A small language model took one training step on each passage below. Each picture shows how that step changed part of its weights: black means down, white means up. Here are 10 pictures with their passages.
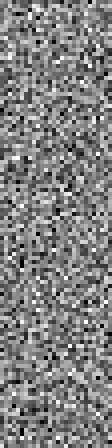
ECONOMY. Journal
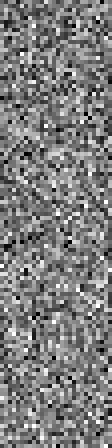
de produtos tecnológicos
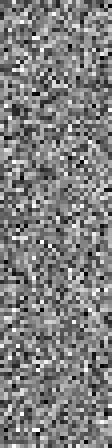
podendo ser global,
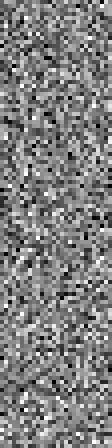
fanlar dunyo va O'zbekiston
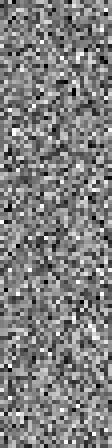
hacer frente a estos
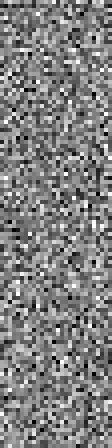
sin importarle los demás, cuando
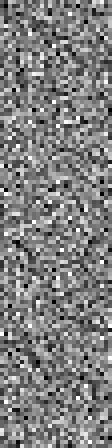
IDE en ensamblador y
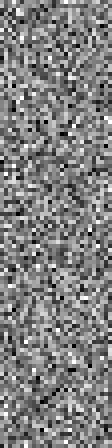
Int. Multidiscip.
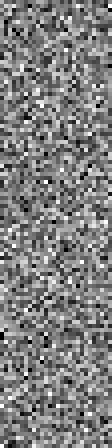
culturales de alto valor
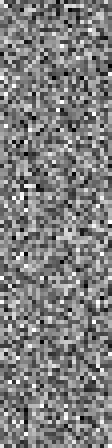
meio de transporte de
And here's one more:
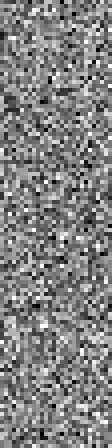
ce mécanisme de
